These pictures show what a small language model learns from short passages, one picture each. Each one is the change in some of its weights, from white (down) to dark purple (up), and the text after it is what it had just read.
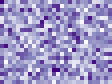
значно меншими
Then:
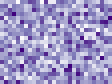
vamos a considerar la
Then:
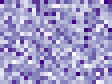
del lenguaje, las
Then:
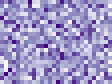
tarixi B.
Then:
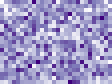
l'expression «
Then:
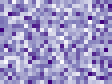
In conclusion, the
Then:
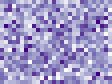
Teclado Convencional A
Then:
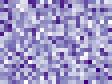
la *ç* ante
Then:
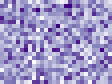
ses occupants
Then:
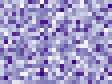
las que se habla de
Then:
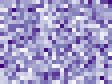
da radi, do danas u
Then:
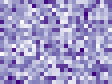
Dourada. No final
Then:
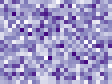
технологий. То
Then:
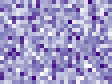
Seria o caso de
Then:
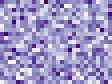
Novosibirsk is
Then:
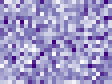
by 35% during the
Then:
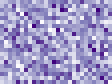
gewinnen. Um auf
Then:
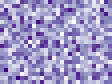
о томе у ком су
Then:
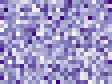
o`z kuchini
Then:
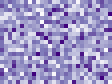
kontekst Figur
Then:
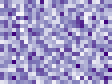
de forma autônoma
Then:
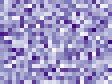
del libro come il
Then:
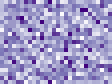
de actitud personal y
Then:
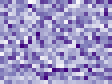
asosida musobaqa
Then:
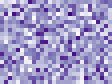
el habla popular de
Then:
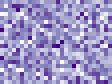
РАН, г.
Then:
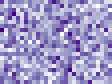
этилишига сабаб
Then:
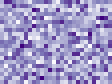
12 mois après la
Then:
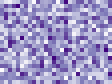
De allí, para
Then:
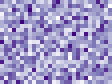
advantages of
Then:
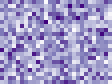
Matnlar ustida
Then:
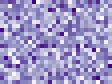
самых простых
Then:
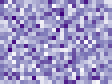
эпоху Петра
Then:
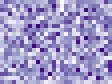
o‘zida aks
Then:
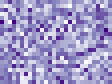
lo “esperado”.
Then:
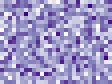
bene così, va
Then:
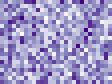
ekishdan oldin
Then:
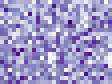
Perú Jessica
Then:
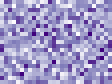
do uso da bandagem
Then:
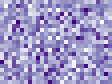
tizimini 2030 yilgacha
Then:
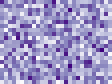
ich bei unserm
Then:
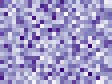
kirishda kelin va
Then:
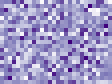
biologik va immunologik
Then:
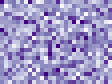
їх частка
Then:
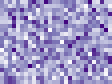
textos teóricos e
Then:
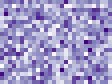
Gesellschaft zu
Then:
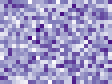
supérieures à 1
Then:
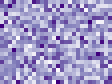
précautions de
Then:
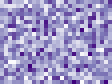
(especialment els de
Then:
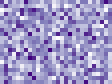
Projekt sind
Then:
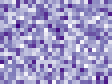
gibidir: -
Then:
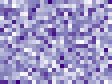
ile cinsiyet
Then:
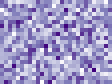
tanggal 18 Mei
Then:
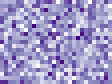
kunduzgi havo
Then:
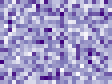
wees ik erop
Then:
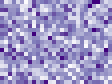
e encaminhamento
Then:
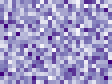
y cable que también
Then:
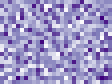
como objetivo principal
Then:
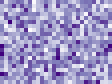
comparative analysis, and
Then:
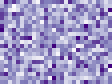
В. Новікова,
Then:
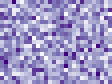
The Hudaibiya
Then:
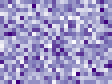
oscuro** de 10+
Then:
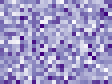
Amapá. Especialista
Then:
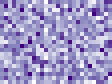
dunyoga "jar
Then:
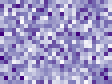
puberty processes on the
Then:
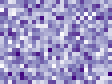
при следующих
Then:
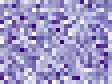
dalam mengelola
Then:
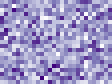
общества в целом.
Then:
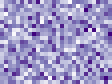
importante na eficácia da
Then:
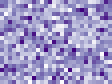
dargohlari o'zbek
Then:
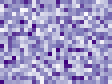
mengancam dalam
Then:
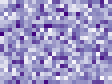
seguinte: 4 -
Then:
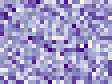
de supraveghere a
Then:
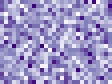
e eficácia da
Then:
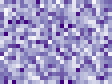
tadqiq etgan
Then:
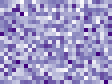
dinámicas de
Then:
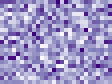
rivoji shunchalik
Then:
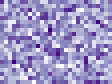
кунда, балки
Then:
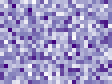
of view. This
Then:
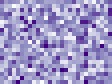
ҳозирги кунда
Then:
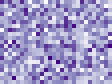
O'zbekiston Respublikasi
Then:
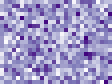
a qualidade de vida.
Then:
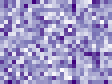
Revisores: Lista
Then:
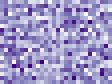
*Problemas de
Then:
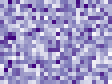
lebih sulit,
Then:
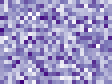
природы, а также
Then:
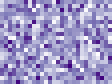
tayanch ustunlari
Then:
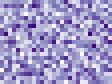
de la comisión informa sobre
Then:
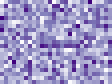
Для автономного
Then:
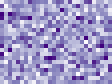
та збереженні
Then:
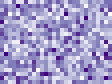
7. Ibragim
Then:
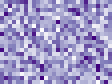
client has an
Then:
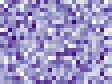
A YOUNGER
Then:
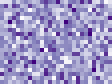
central part of the
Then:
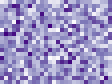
In: MINDLIN,
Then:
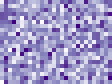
отметить, что
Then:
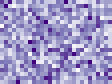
Bereitschaft zur
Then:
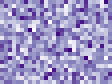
vazifalardan kelib
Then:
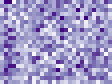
"Shirin bilan
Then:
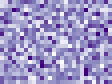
producto, y por lo
